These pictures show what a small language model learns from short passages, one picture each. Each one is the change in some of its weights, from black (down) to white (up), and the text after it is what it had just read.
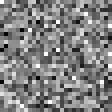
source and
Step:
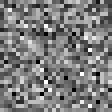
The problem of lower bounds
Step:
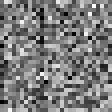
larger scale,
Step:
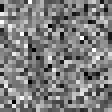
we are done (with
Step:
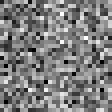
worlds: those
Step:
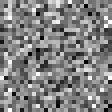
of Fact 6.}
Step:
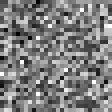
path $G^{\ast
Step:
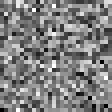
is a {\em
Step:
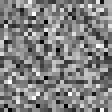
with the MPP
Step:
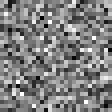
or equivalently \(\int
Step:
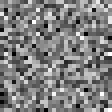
a small time interval,
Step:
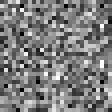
controlled by a product
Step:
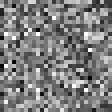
For the construction of such
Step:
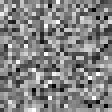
O$. We denote by
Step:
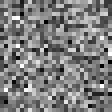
metric on a strongly
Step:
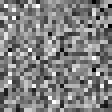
y$. For any such
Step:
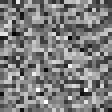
between the behaviour of
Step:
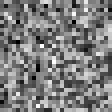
\ee Moreover,
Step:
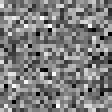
Then for every $x
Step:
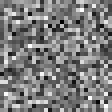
survey of results
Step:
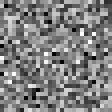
Let $\nu$
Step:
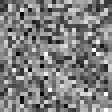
equivalence of (ii)
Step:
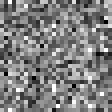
+ |\Omega \setminus
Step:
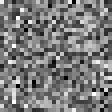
an ascent functor from
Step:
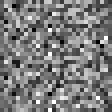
to assign weights
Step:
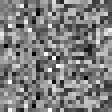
\leq \eps
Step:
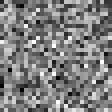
estimator both under
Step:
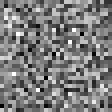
$\phi \colon
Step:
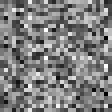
written as a sum of
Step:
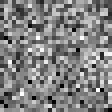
the flow associated to an
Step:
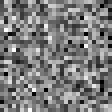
along another.} In our
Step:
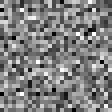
better way of
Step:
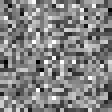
which do not generally
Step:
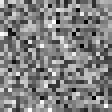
[k]$. Then it
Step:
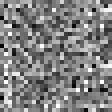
for some $\alpha
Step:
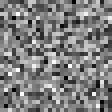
and the 5th to
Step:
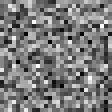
By the orthogonalization process
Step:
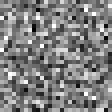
automatically estimates
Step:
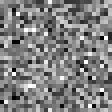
algebraic proof showing this
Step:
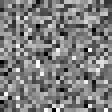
if $G$ has
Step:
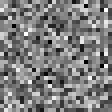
in the next versions
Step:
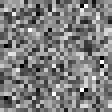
f, n \mapsto
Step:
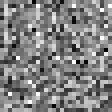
generate conflicts
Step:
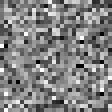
for IARE
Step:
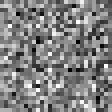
\right\} \] for
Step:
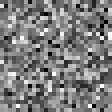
Then, we need to
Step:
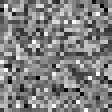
and concatenate
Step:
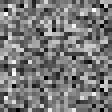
is an onto map
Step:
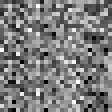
of isomorphism classes of simple
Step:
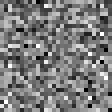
numbers is dense in
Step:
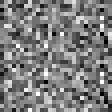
starting point, a simple
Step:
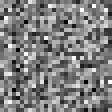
Our next goal is
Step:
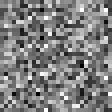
constant of integration.
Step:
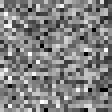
where $\deg x
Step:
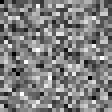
space isomorphic to the
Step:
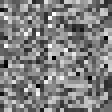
such a universal conclusion is
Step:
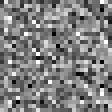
be compact connected Lie groups
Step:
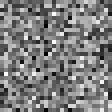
following relation holds, for
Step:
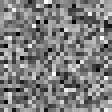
paper. Motivated
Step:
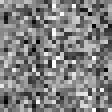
\mbox{ and }
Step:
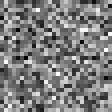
in a series in
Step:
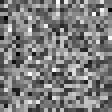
to build the
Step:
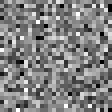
expected, the only
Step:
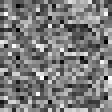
spectral sequence starting with
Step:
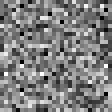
given by, for every
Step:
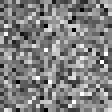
symmetry, the strange
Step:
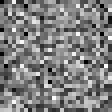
reporting to which
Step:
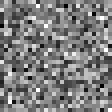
Figures 1 to
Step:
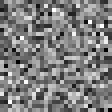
equal to 1,
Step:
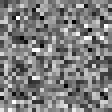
the four singletons
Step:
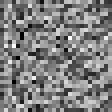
of the underlying differential
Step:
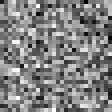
Table 3:
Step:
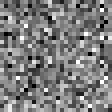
Moreover, we get result
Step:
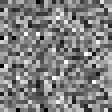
$M$, we say
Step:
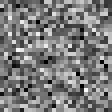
application of Lemma
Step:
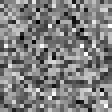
is a dominating set
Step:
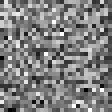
(that is, polynomials
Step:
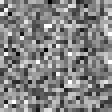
=0$ for each
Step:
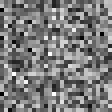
use case the scheme
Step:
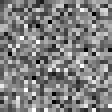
$H$-action on
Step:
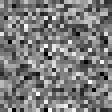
This periodic orbit is a
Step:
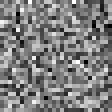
between the predicted and
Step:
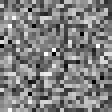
then $\pi$
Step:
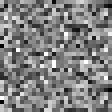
$\Xi$ is a
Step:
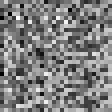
in the category of
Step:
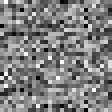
This does not work in
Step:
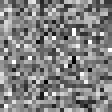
be globally optimal
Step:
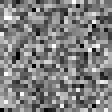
}$i\leq j
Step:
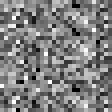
\in \mathbb
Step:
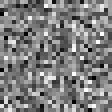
may have in order to
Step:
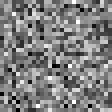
of the circle and the
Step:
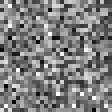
that $$l_x
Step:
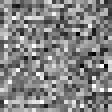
show that for each
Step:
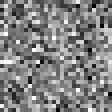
the sense that their maximal
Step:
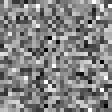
is 0 for any finite
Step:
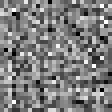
be an arbitrary ordering
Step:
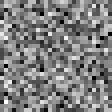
larger than any value
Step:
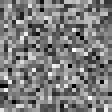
of the fast diffusion
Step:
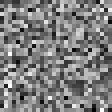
nearest neighbor path
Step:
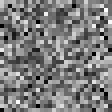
combinatorial nature
